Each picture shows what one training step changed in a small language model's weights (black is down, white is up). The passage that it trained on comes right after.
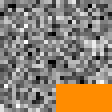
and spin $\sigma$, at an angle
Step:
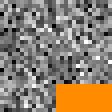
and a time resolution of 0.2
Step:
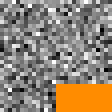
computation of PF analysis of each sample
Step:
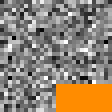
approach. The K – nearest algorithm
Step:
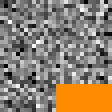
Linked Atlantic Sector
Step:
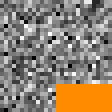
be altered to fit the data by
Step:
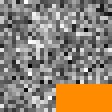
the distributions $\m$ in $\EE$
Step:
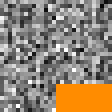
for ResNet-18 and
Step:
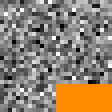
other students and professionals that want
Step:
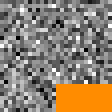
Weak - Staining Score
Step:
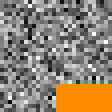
of phylogenetic relationships and
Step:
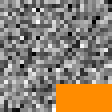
She needs to have the time, space
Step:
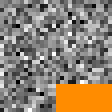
Conclusion - Thus we have found a
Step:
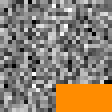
of the horizon is an
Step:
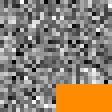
as in the $J^{(B\to
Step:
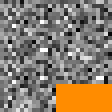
{\bibfield {journal} {\bibinfo
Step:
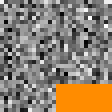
can theoretically provide significant advantages for certain
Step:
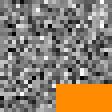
we outlined the connection between the
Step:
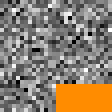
Superchi (Unibas)
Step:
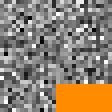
rotator} Elliott's
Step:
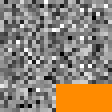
their own mind they are not part of
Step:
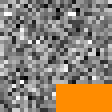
*et al.*, "Survey
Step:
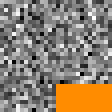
compact and informative, every
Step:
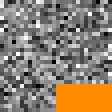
GluN2A subunits affect
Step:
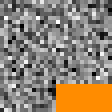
of the regions enclosed in the
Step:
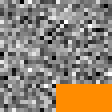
specifics of the AdS/CFT
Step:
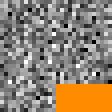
of culture. The main tasks of the
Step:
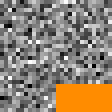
for an intermediate soil S2
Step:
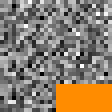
of the European identity with the
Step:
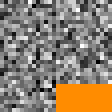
specific mechanical behaviour of the
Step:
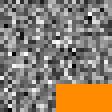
This was prompted by a report in
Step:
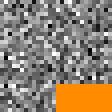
treatment groups; each group include 20
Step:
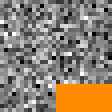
demonstration states a comparison between various
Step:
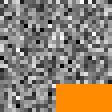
of the 't Hooft
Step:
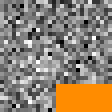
the basis to formulate our modelling
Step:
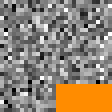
this paper we use $(.)^\dagger$
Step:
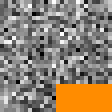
2015). Maternal depression
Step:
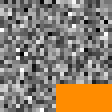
from flowering to a fruit,
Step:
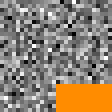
current scenario governed by the Banking
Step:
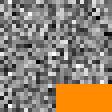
to support the higher clock frequency along with
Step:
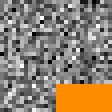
rainbow connection number have been
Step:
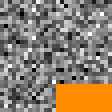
intervals to ensure that it meets
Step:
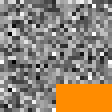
extracted values for the parameters were within one
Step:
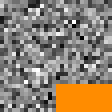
Formula $\left(
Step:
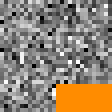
amplify CD138+ cells in
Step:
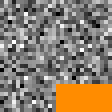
general as regards the capacity of linking
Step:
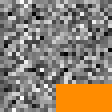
was conducted with the help of secondary data
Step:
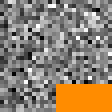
with a point (vector) $l
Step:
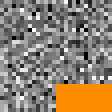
(in the physical sciences) and
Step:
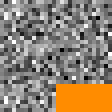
small coupling ratio): the two propagation
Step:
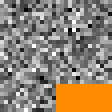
data collection and sharing through
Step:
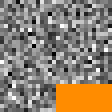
loads due to load-altering
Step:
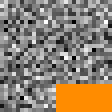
by an increase in the formation of
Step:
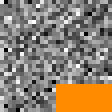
industrial design, etc.
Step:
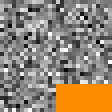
claim follows. \noindent
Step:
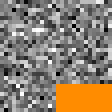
Language Processing (Volume
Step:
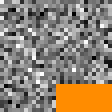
temperatures, close to $T_c$.
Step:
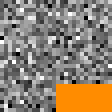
Without the pandemic that person
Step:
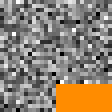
very small of Ni,CoOH
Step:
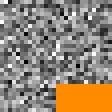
GMM is trained for
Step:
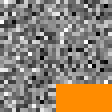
average energy consumption of CH over 200
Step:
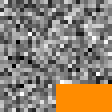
Not shown are changes in rate constants
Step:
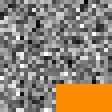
life, personal growth, strengths,
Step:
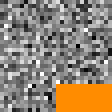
can be used for many purposes such
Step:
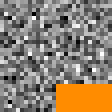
some cases, accumulations of
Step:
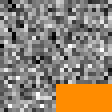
telescope at the Bleien
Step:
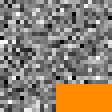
The patients included in our study had been
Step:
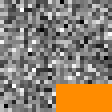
betray the artist's
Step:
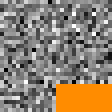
Counter Point". Conclusion
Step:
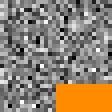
by new physical investigations. In order to
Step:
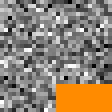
compared to the untreated group,
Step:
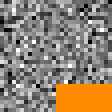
combination use of remote ischemic
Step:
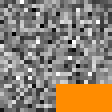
flux noise for the flatsonium and
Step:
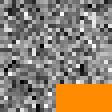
$r_4$ the solution for the
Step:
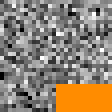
at fixed $\kappa_2$. This result
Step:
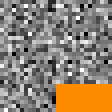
driven by a magnetar central
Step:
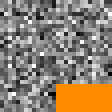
was obtained by maceration followed
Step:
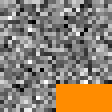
r indicates the references, d indicates
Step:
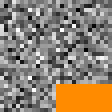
perturbation pattern. To manipulate
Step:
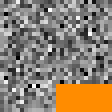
players during competition.
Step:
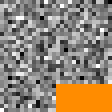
scientifically reliable. The tool
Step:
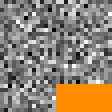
history---that all of the observed
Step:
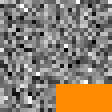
the Schiff moment. The starting
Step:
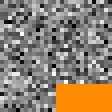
One crucial observation is that
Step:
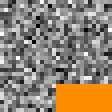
for separating significant changing.
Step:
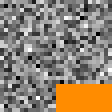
in general. explanation. We are
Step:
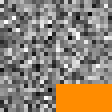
deviations arise from cognitive
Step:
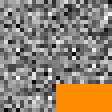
School of Mathematics and
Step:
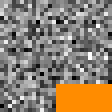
the hybrid beams should be
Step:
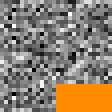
from it. Most accurately, the
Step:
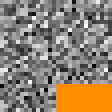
J$, we work in the rotating
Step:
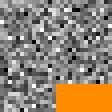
the provision of irrigation
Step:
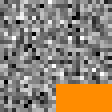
is better to define them separately for
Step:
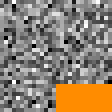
of the rotating charged particle
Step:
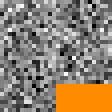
● “The time to complete the
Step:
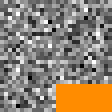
spin-flip matrix element of the
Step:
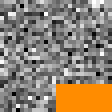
reflect on the result, these two
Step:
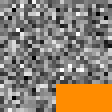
warming increases the metabolic activity
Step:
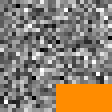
point against the second-order function, but
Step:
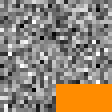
compute prices are calculated.
